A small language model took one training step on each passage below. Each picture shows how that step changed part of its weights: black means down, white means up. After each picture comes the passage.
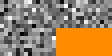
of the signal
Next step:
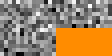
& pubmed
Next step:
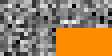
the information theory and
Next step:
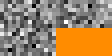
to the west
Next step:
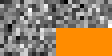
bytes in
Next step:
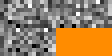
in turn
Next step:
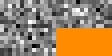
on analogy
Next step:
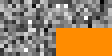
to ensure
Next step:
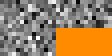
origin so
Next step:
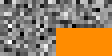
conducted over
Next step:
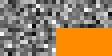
and recover the
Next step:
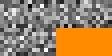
Is there a
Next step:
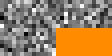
forward in the
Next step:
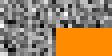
treatment to
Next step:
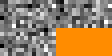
має і
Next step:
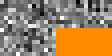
hablar de
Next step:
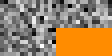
& no data &
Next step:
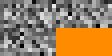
la realidad que
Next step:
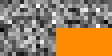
have not yet
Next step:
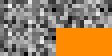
follows from
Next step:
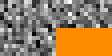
the user is
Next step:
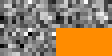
temperature for each
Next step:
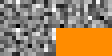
Then, A
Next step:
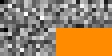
power under the
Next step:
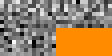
far, high
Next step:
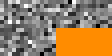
va ularning
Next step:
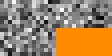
the Greek
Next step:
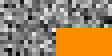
a doctor
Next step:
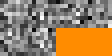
measurement show the
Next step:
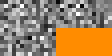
$4 \times
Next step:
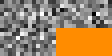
think are the
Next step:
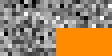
un muro
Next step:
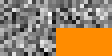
those values
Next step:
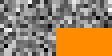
this, we
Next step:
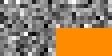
cluster, one
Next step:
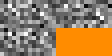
given by the
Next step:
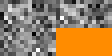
happen is
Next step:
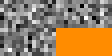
This initiative
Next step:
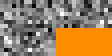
an alternative
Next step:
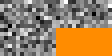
using the probe
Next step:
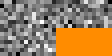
extending as
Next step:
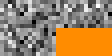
and premature
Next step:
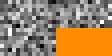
e Ramos
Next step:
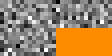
AFM states
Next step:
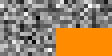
requires that
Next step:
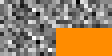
focus on
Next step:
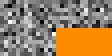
ainda que
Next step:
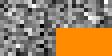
presented here
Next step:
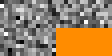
to caries
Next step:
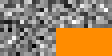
por conta
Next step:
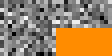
make an
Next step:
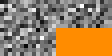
with the other one
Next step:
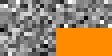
thank my
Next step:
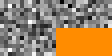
on the minimum
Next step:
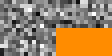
par effet
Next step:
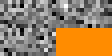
training data
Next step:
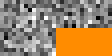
resonator of
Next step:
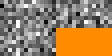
years from
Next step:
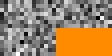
is computed
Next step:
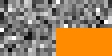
is considered
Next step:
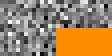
the Saint
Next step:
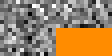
and optical
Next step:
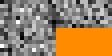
spaces and
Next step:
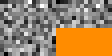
the method provides
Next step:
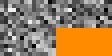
is set as
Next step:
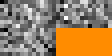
in theses
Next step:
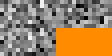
and orbital
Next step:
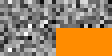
studies of the
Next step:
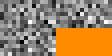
corresponding to a
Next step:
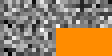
additional data could
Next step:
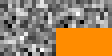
output variables
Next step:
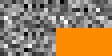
kind of theory
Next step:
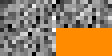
have also become
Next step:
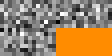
MC results for
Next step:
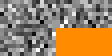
and mouth
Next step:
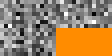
managed to
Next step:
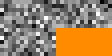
State of the
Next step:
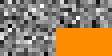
The basis set
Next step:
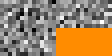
com sepse
